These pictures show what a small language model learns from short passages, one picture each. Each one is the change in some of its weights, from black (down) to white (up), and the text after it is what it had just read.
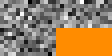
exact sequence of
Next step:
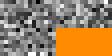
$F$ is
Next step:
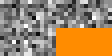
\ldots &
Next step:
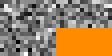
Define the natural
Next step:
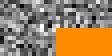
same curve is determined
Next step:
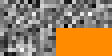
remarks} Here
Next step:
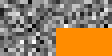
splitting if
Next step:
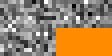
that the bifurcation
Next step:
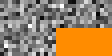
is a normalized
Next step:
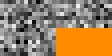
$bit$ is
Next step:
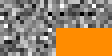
(ii) By
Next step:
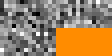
Following the
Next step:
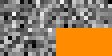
pulls back
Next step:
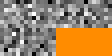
universal enveloping
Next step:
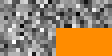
The analog of the
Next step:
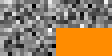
$$ \smallskip The
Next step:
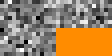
the conformal factor
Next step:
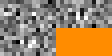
be working in
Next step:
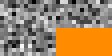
so on, as
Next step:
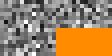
dp =
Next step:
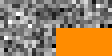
are defined for all
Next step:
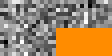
local coordinates around
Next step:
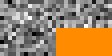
is Poisson.
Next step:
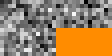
the degree sequence of
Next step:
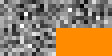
and rapid
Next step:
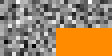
with the key parameters
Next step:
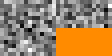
above equation by
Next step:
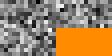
$z$ to
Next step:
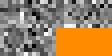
proof of Proposition
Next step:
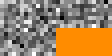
the surface of the
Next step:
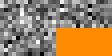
to the normal domain
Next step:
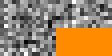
with first element
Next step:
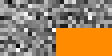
factor. This gives
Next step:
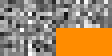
c \in
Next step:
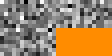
using static
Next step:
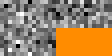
methods are very close
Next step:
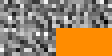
example, the
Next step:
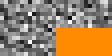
straightforward generalization
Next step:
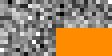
action. In the
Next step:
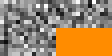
In particular, the
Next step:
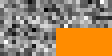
that, in
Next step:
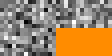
has been established
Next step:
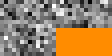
As we said,
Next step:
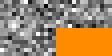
of the form
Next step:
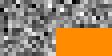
represented and
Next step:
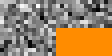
At the large
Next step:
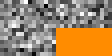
of $G$
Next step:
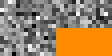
a spectral set in
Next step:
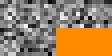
short exact sequence
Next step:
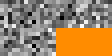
\B$ and
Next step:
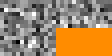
be defined as in
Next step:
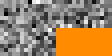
$k$ solutions
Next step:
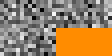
every finite derivative order
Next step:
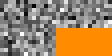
where the relations depend
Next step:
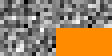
derivations and
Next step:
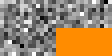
the problem of
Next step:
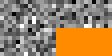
natural question is whether
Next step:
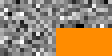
\vert \alpha
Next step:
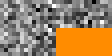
$S$ by
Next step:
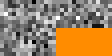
section, we present
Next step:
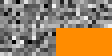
and quality of
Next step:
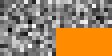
the presentation.
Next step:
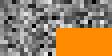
$\Sigma$ is
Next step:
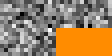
$M$. Assume
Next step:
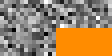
from $\Gamma$,
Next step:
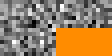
contradicting the uniform
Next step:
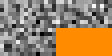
precisely, the zero
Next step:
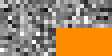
in the limit to
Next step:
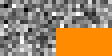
to as few
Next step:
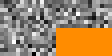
To resolve
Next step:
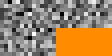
considerable practical
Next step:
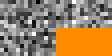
with $h$
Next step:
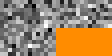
and indicate the
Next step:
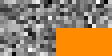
above condition in terms
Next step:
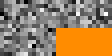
a string of
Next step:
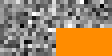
of this equation since
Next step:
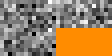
the general sum $$
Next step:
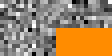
Here we show how
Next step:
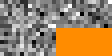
individual homology module
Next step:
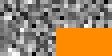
function is completely
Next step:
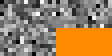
two dimensional diagram where
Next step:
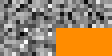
order time scheme.
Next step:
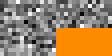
for some constants
